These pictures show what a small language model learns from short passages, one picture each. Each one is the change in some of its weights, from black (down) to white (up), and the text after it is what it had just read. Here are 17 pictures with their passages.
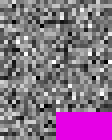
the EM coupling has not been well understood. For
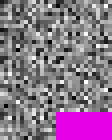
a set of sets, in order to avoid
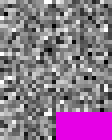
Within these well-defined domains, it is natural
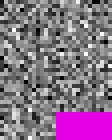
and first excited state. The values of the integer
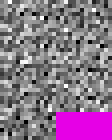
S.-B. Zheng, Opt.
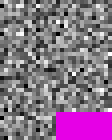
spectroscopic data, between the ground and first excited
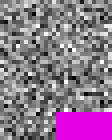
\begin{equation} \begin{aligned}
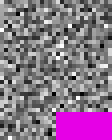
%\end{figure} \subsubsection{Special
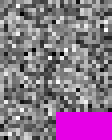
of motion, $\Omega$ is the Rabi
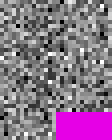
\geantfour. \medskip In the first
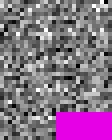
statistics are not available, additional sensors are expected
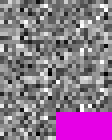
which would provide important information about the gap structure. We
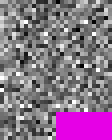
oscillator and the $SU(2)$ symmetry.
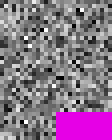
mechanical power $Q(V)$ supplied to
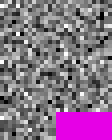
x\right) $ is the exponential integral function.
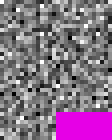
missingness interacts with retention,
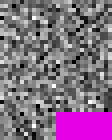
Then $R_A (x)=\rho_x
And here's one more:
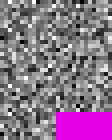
three-term arithmetic progressions in
